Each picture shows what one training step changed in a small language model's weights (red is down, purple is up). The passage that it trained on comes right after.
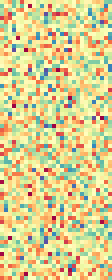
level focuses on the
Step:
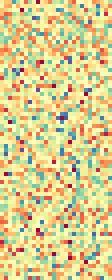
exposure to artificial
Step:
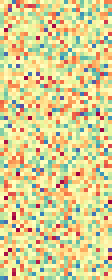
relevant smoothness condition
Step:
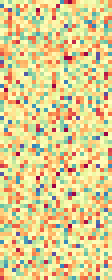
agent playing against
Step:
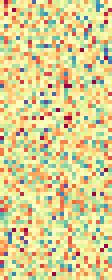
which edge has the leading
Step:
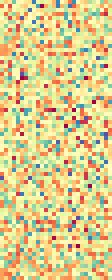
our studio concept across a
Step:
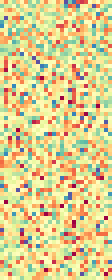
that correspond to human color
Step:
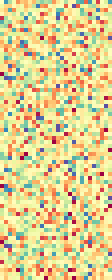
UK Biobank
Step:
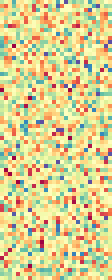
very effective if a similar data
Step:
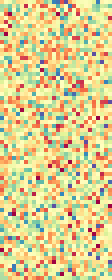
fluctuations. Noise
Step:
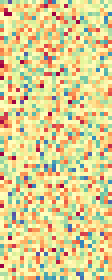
examine the amount and quality
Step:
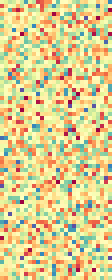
study fall into the
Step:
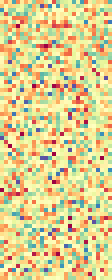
far above a skin provided
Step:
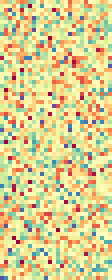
understanding of one's own
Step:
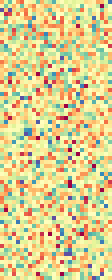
range in the $Z$
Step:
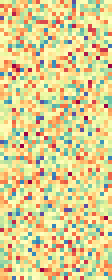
c-code compared to
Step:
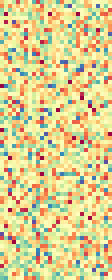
thermal resistance, electrical
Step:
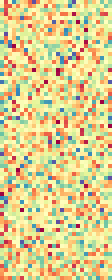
the target domain. Then,
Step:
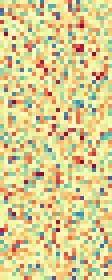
You can find an online
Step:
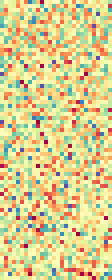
to clinical criteria,
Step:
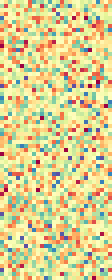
{author} {\bibinfo
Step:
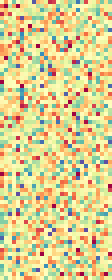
the title tended to
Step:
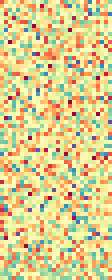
measurement refers to the application
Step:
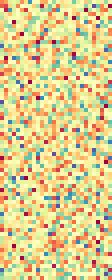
have first determined the characteristic
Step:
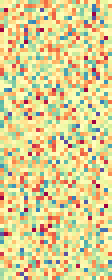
is a critical determinant
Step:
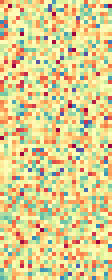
used in this study required that
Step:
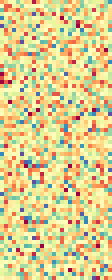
study involved 2,043
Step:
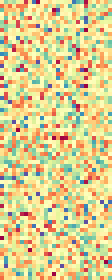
an application of the above
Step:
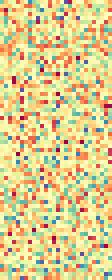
but is rather an observation about
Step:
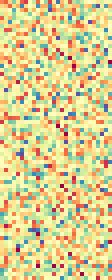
particular, there are three
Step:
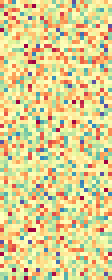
polymer product, and
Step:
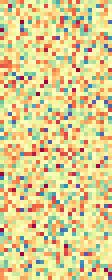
observations were obtained at three different
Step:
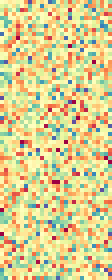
mechanisms are Proof of
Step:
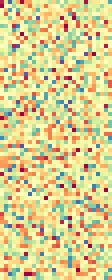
following command line to run
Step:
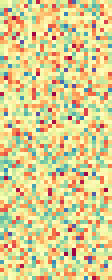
charging time on
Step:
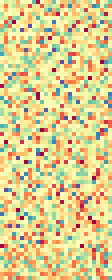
be evaluated via numerical results
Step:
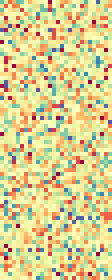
which can lead to distal
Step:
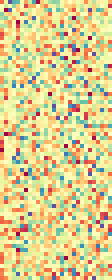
formed during initial plastic
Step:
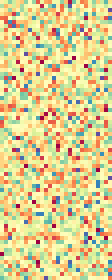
be undertaken to
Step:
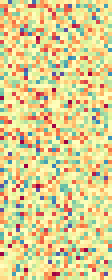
impact is absorbed into
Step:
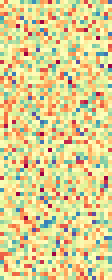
that a SFIN with
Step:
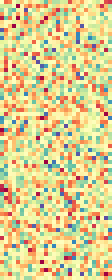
that the estimators for
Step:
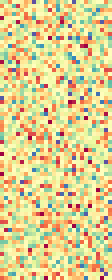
pump power to the
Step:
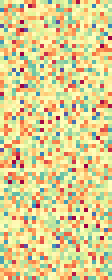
analysis. References
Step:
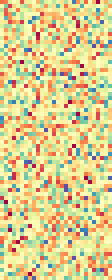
sample. (This trend is
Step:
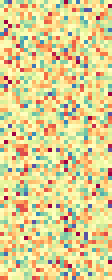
deployed within
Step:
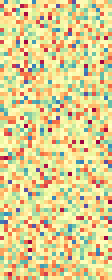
burden on the
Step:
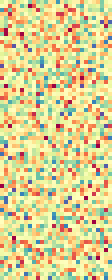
levels. Also, this
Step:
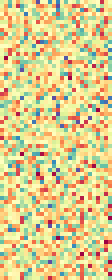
Accepted 05
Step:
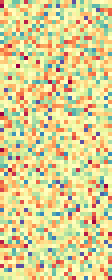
fathered general
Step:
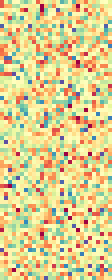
achieve comparable fidelities
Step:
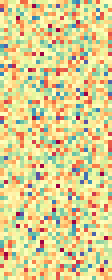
second soft limit. For a
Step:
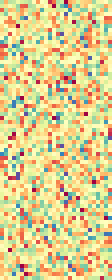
decaying exponential with
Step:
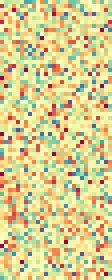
damage on rice
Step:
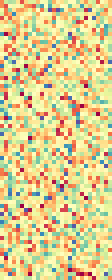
need to calculate the first
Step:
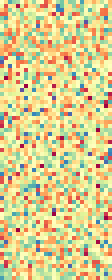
mainly in the ring
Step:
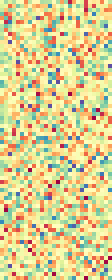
literature of the 30s of
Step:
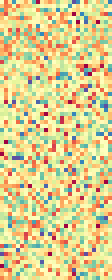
the project, they contribute
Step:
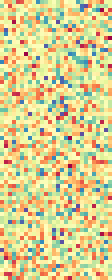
This requires fostering
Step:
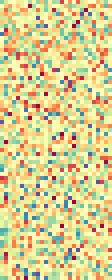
and technical developments of
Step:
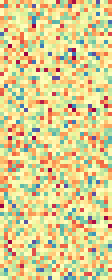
II) and designates
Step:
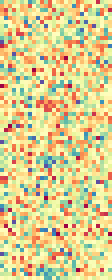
and multi-level policies
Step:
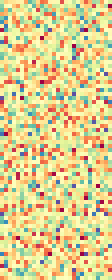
of the stars supposedly
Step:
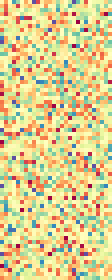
the form of a probability.
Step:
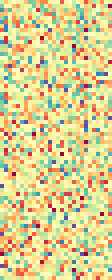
of the probe beam by
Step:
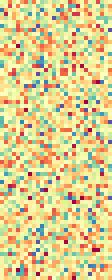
Chao Weng,
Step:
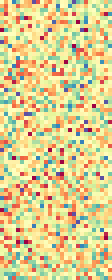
the asymptotic
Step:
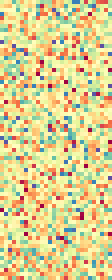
Forest Ecosystem
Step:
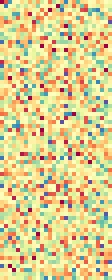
$(u,v)$ defined
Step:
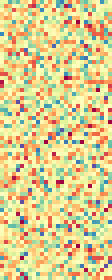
development. Richardson
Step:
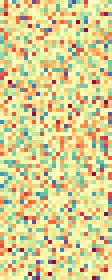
the dataset of 40 m
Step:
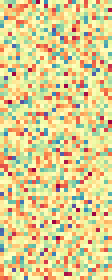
an outstanding technology.
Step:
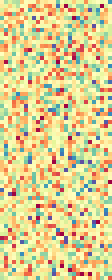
formation to using 100%
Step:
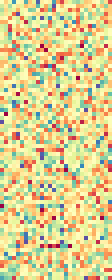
voluntary agencies
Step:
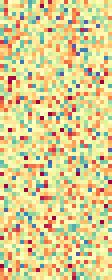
for the younger
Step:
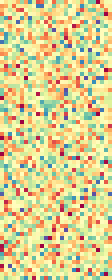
money than to spend
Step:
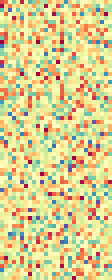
one can compute $\langle
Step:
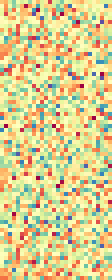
creation, production and
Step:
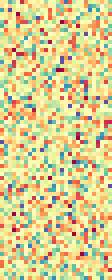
nodes in the gap. A
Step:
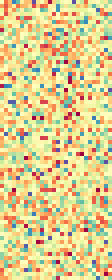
the cost has a negative effect
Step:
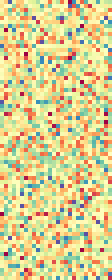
illustrate how these choices
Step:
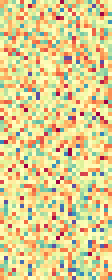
comparison would be relative to the
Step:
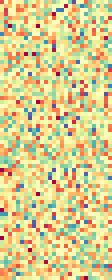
trajectory used for the
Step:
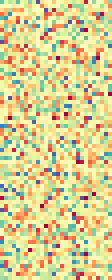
on the LMC
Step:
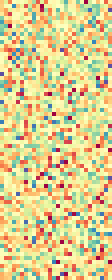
unstable dispersion
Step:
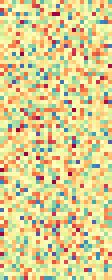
No Characterization section -
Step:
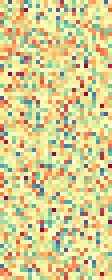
Conflict of
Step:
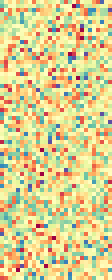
the established standards;
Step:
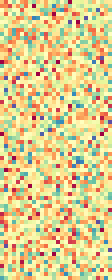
common patterns can lead to
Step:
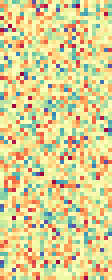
multiplies the baseline
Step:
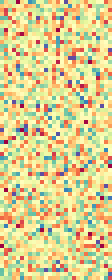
but GRB consistently
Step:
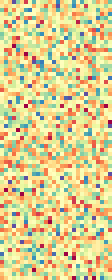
a cubic beam
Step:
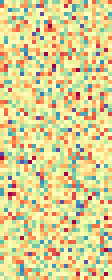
and pure gestural interaction
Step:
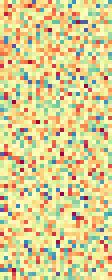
the environment from production and consumption
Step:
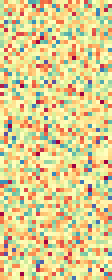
has not just stepped
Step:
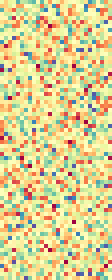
X-4 also,
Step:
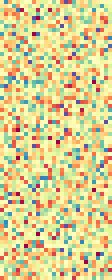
intercanthal width
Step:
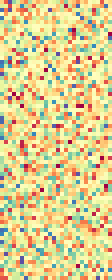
subject of future studies.
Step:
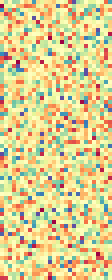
branching fraction of the
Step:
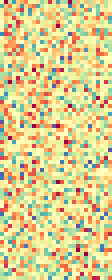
women in these variables. A
